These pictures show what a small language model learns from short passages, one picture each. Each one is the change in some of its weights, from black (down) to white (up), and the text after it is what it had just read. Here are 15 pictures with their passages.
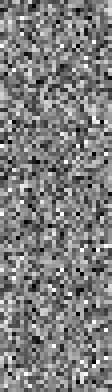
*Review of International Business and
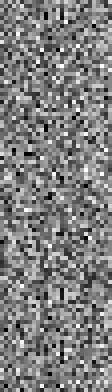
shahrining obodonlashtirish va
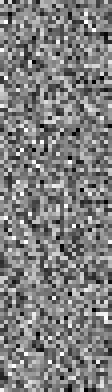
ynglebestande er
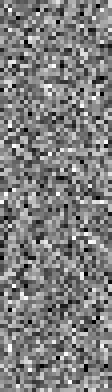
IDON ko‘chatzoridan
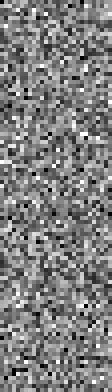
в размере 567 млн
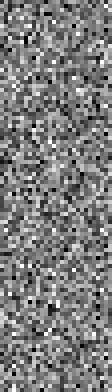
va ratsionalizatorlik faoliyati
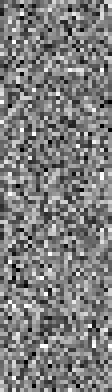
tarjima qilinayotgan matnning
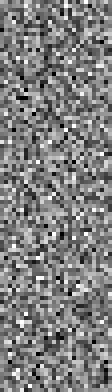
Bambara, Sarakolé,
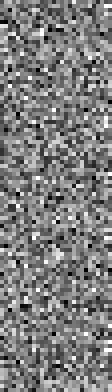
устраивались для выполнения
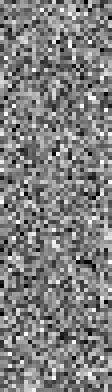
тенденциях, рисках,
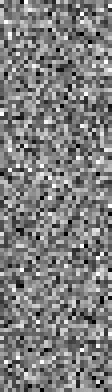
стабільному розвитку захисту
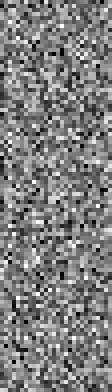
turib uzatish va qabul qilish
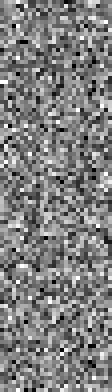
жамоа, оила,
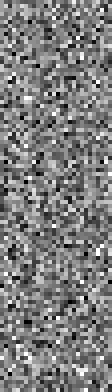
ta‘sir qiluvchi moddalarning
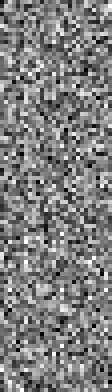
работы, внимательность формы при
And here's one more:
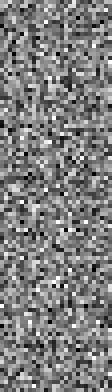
etildi. Chunonchi,
